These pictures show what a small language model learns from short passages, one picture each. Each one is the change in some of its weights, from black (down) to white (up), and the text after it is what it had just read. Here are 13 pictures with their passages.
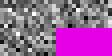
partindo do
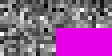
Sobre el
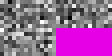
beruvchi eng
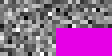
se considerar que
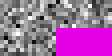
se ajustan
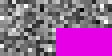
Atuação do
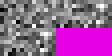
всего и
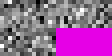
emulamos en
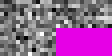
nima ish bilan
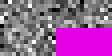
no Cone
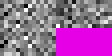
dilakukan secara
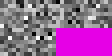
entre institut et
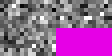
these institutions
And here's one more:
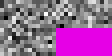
de la universidad
